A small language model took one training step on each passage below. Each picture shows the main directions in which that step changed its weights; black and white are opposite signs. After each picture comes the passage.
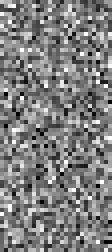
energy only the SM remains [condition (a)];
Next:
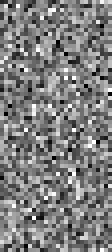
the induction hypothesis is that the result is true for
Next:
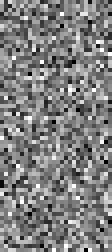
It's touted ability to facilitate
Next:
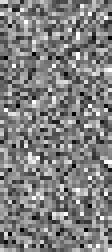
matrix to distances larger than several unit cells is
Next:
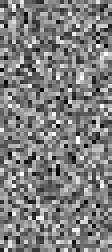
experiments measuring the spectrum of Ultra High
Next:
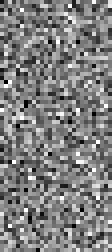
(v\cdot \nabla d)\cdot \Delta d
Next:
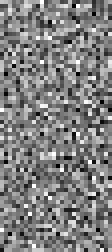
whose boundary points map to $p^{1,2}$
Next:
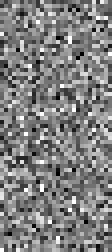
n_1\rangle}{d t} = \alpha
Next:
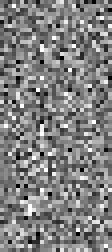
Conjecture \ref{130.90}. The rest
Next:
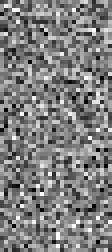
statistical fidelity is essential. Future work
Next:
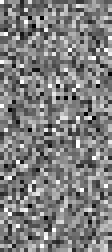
to disabilities. The effects observed are
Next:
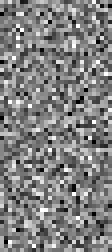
devices on the Internet.
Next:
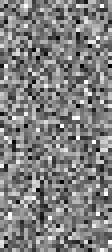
denote by $\mathbb{D}$ the open unit
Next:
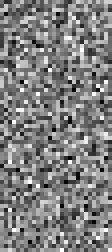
If $G$ and $H$ are vector spaces in
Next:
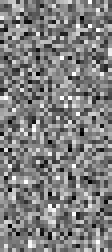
is called the {\it conjugating}
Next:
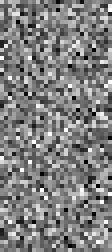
a Science and Technology Facilities
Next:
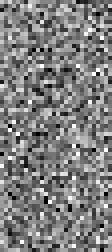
where $\l_{bjs} =
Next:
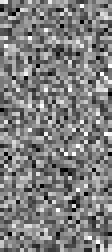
purpose of this measurement is to
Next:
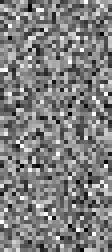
attribute all of the observed mergers to formation
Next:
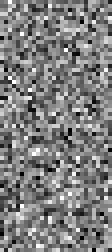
by example} The easiest way to show the expressive
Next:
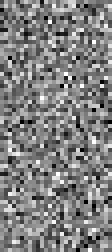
$t\leq r$. The former, together with
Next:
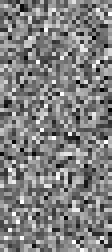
to coupling between vibration and Luttinger
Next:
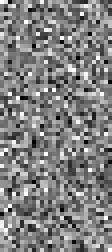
of 17 kA each) while the peak current
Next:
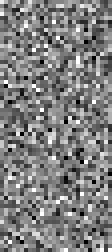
characteristic of the electron is the fact that it carries
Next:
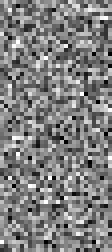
THE WHARTON
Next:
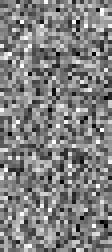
Quantum Institute, Yale University, New
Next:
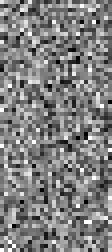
also galaxies in a cosmological context. The
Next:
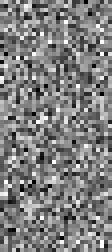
exists. To state our results, the following two assumptions
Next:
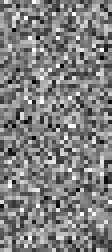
State Physics, Saunders
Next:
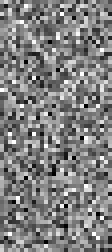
again denotes the stacking energy of base pairs ($\alpha
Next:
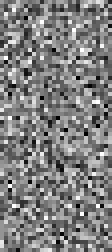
chose the $\alpha$WGAN
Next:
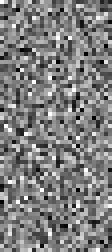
4-fold stretching of a single
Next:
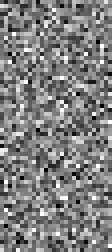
equation of order $1$. We remark that Theorem
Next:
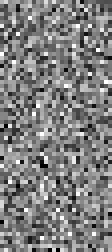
the invariant surface $\cH=0$, for
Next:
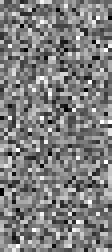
a relation \begin{equation*} sw + tx
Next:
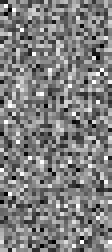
wave functions as indicated by the Dirac $\delta$
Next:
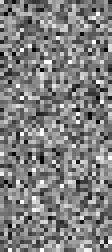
structure $(g,J_+,J_-)$ with
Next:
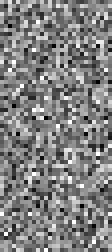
with spectral types F5 and later, thus maximizing
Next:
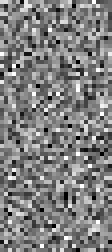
spaces of the form $T/B$ where
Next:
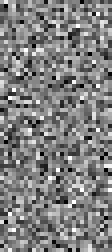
and $x$ and $\gd$ very near
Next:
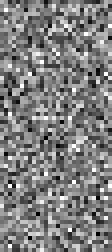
systems induced by $^{48}$Ca,
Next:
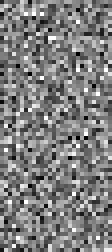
as defined by ambiguity set
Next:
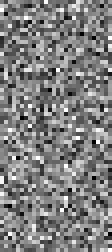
image of $D_i$ in $Z$ for
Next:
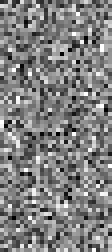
through a telescope system, an
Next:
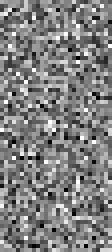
may contain more charges than its valence
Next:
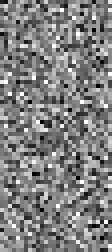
in the lattice of left ideals of $R$ is
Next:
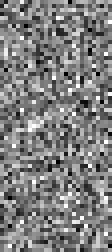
be relatively regularly spaced. However, these are
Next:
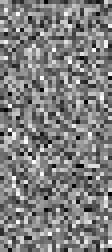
coherence decays for $^{13}$C
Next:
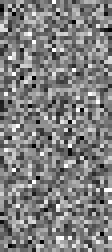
one finds \begin{equation} \mathfrak
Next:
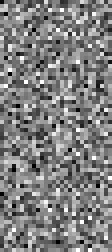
of environments that have a large $d_{5}$
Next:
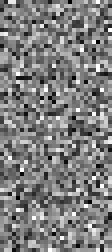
by stating some congruence relations among the
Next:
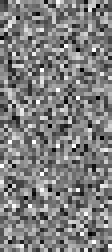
such that $\overrightarrow{u}\subseteq G$ and
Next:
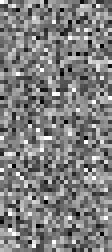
of the so-called fragmentation process,
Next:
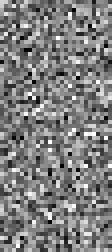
have both short-term and long-term negative
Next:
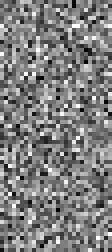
R = $\Omega/2\pi$, where
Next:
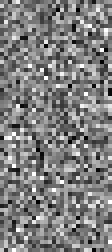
This is trivially overcome by assuming the
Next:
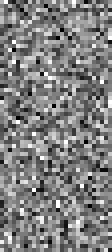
being the motivation for the proposal of the
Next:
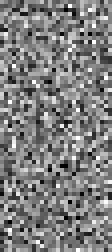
an important effect on how large $z_N$ can
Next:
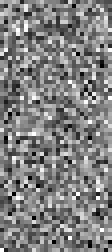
asymptotic independence condition. Our main result gives some
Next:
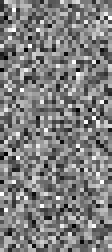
limit of the Mattis-Bardeen
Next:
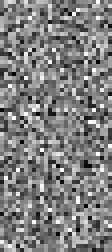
a soliton centered with the well, but
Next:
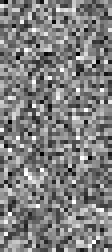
sequence of un-normalized wavefunctions
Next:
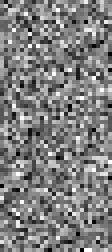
windows, all five established
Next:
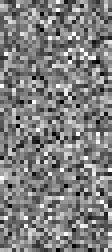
Academy of Sciences\\ 27,
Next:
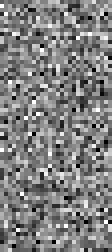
asked on whether the pseudogap
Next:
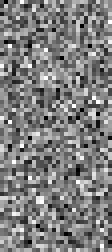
projector is constructed, it can be directly applied to
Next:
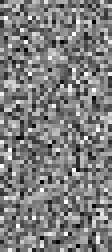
gravitational wave astronomy. These
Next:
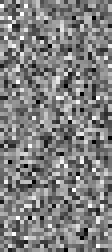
\begin{proof} Let $S$ be an open
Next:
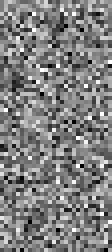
\end{figure} \begin{table}
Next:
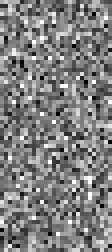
on the injection value. For larger distances
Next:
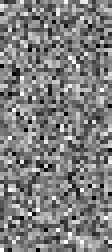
traditional web applications cannot be used for
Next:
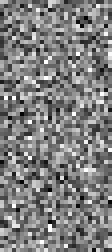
Fourier method, both the n-best and
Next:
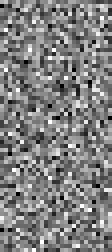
we tried to highlight the conclusions shared
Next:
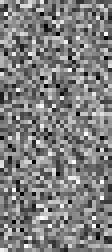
$\eta_1 = \pm 1$ which is the
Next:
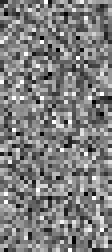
low- and high-resolution data.* Can
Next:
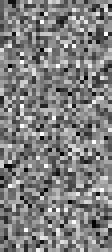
B: Statistical Methodology},
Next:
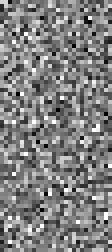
\( \vI(S) \) contains no
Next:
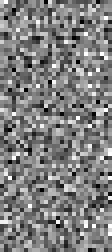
et al.~\cite{LFK00} is
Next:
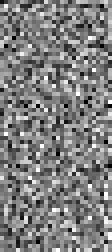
$\chi_{rr'}$ horizontally,
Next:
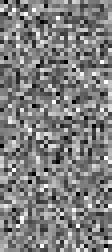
is a global result (as finding one total stability function
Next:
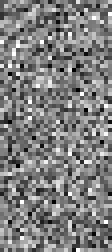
Since one La atom introduces one electron to the
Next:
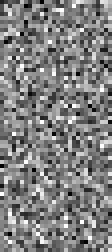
$I=\infty$. Then all solutions of
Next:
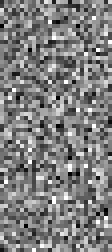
In this case the Brill-Noether number
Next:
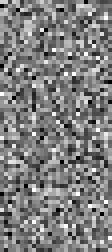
small difference may result from the absence of the
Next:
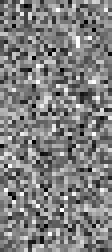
respect to the powers of $q$, and consider
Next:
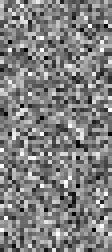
\mathcal{A}_{i}$. The corresponding bilinear
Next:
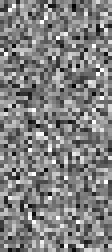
P.P. Antich, and
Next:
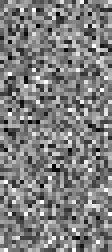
\mes G < 1 $; its complement $ C
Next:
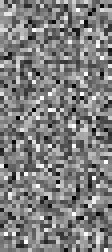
we depict three quasiperiodic orbits
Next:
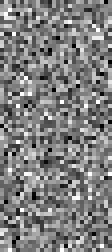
B}} \newcommand{\proof}{{\noindent\bf Proof:{\
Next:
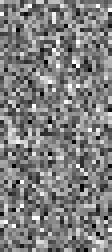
no cyclic numbers at all because a square number is
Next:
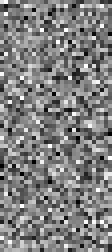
$f$ is a defining equation of $D$.
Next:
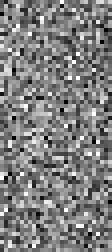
the interferometer is then achieved without the need
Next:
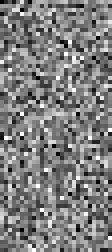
work explores also this possibility. Here we
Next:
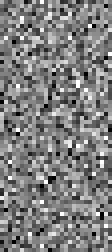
\leq j \leq n -1}
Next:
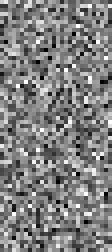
as the functions $F_{ab}$ always contain products
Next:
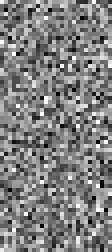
of having a detection event is independent of Bob's
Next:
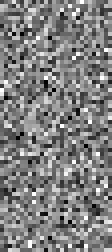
\end{array} \] to arrive at
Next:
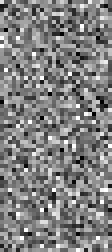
pulses of smaller amplitude of the gradient profile
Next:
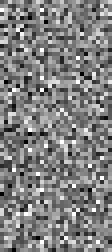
differential resistance/conductance.
